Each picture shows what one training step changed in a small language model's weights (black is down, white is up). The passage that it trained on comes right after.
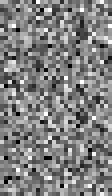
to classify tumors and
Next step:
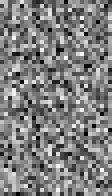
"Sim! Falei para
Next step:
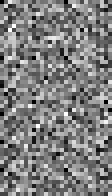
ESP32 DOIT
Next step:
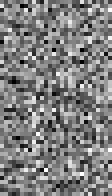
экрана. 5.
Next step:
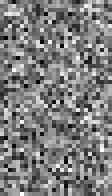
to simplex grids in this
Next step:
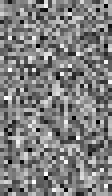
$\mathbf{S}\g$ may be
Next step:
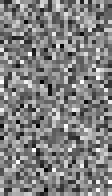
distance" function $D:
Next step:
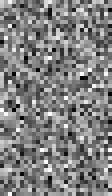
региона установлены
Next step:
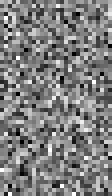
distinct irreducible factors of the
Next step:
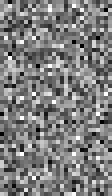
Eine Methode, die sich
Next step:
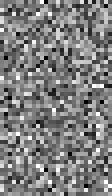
294) es considerado como el
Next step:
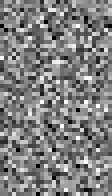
con una daga tres
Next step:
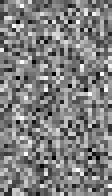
for the orthogonal projection operator
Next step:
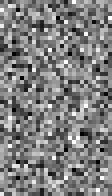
gevaar. Hij is bang
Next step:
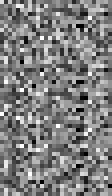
المنصوص عليها في
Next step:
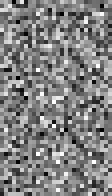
of Hamiltonians
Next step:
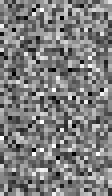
module structures. Such structures
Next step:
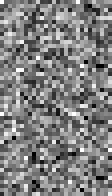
sich ein solcher infolge einer
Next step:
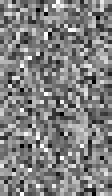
in the form of technical development
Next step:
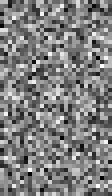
Multidisciplinary Research
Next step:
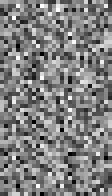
primitive permutation group of degree
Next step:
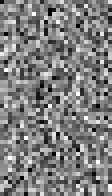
$\Box$ \end{document}
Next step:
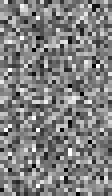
a random set containing each integer with probability
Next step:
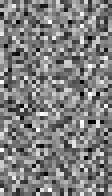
ko’ra, milliylik,
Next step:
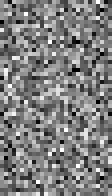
R^D\to \mathbb
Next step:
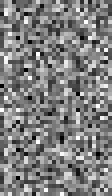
mukammal bilishning
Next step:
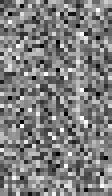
the "Comptes rendus"
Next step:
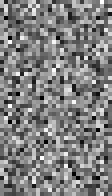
y generación de divisas, de
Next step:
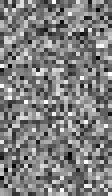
the deviance information criterion
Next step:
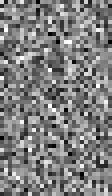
que "dispõe sobre
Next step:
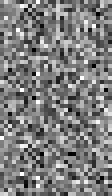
differential equation, namely local
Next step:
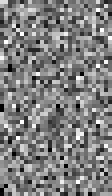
where $k\geq 2$ and
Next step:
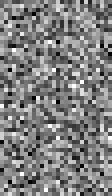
prove Theorem 3 we need the following lemma,
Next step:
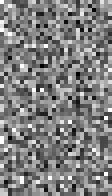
the $IN$ nodes of
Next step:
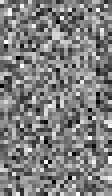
$\rho(K)=1$ such that
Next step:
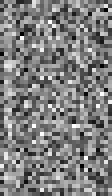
potensial o‘shishi
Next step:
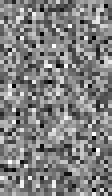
Fanlarni bir mavzusini
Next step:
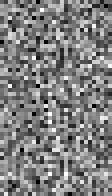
al. Inteligência
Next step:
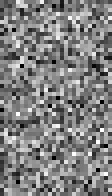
práctica artística
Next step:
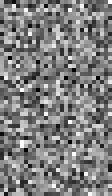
is an equilibrium.
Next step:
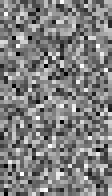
\begin{lemma} Let $R$
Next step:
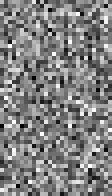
investigación educativa de
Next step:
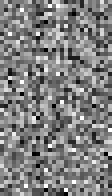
cell close to the wall,
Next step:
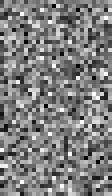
stratégie peut survenir
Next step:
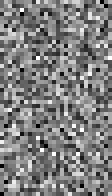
presents fundamental challenges for
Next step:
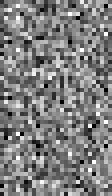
en todo el gobierno o
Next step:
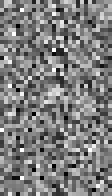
Second World
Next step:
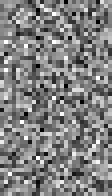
\midrule Mesh 1 &
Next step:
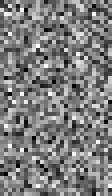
- Effektiv bruk av
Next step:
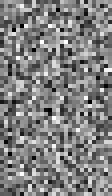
exterior domain, asymptotic
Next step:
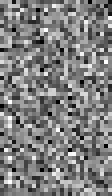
in this sense. For the first point
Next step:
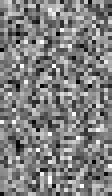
The tableaux which are not Bad
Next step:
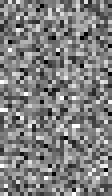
e aprendizado na
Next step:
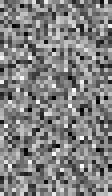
и личность. Пер. с
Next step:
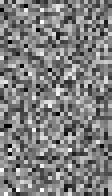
de conteúdo**.
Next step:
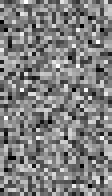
polynomial, as shown in Eq.
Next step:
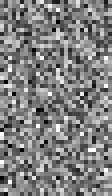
professores Frederico
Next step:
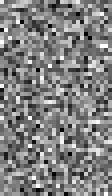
interne organisatie van het
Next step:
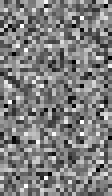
prípadoch, kedy
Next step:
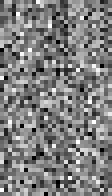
extension by the dihedral group
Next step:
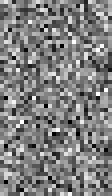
is $\infty $-continuously
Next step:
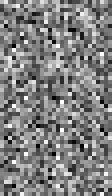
Finally, we have to estimate
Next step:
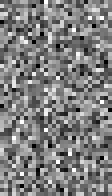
v\in V. $$ Then by the
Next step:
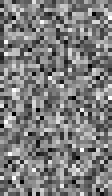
sifatli va toza
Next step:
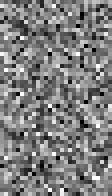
{\it polarizable Hodge
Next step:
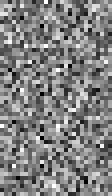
the Kronecker sum $X
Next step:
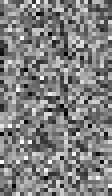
potential for enhancing the
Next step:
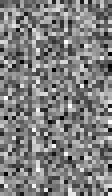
Белякова Л.
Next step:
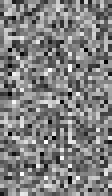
not stable under small deformations.
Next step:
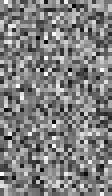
in Example 33 and the following
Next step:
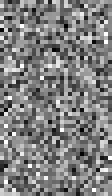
I would like to thank
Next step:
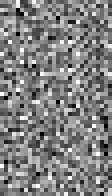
can see that true variables standard
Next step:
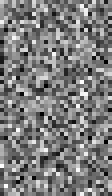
«radical independencia»
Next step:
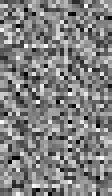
the results of fitting these data sets
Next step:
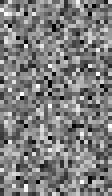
Praktik Pengalaman
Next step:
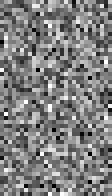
поскольку влияние
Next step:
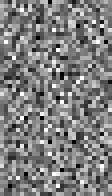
\tilde g $, we have: $$
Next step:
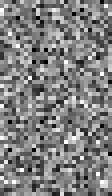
tecidos moles foi
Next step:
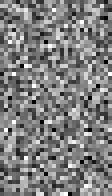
relatório final.
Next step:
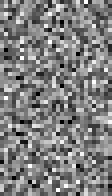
\cap \Delta^2.$ It is
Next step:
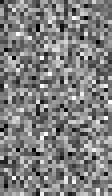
grupę pasożytów
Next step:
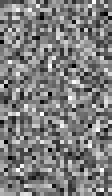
continente africano, representado
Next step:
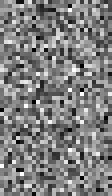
a functional equation having the form as
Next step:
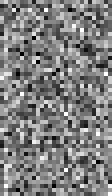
quyidagicha tahlil
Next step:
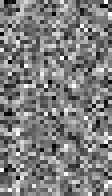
formam alvo do discurso.
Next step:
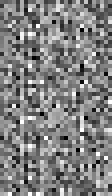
পরম সত্তা
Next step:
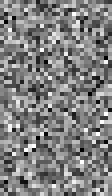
Capoeira tem suas
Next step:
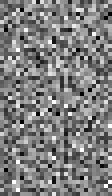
e se essa inserção
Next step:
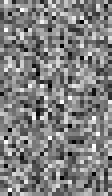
Borel automorphisms of
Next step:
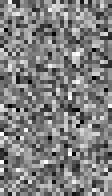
Longo Prazo da
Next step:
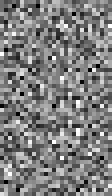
that is sufficiently close to
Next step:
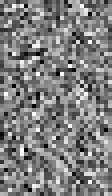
finitely many "fractional"
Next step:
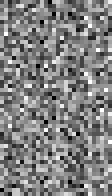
in the third section, discuss the
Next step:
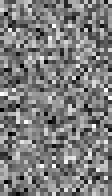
e é conceituado por
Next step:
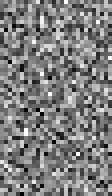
de *Salmonella*
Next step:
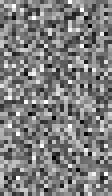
the aforementioned work of
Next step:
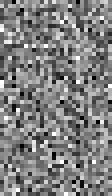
the right-hand side of the
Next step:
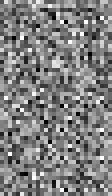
between the rod and the centerline of
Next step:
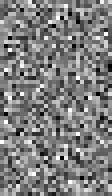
$n(t)$ stand for the
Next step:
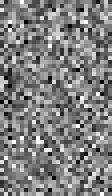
trabalho, uma vez que torna
